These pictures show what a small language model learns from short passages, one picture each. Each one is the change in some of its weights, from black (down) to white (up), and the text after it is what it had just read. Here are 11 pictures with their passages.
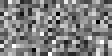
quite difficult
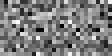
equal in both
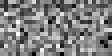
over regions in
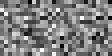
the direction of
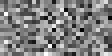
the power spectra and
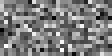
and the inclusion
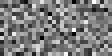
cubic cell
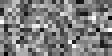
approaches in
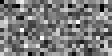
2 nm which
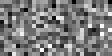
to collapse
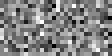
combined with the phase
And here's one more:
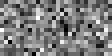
constraint on the size
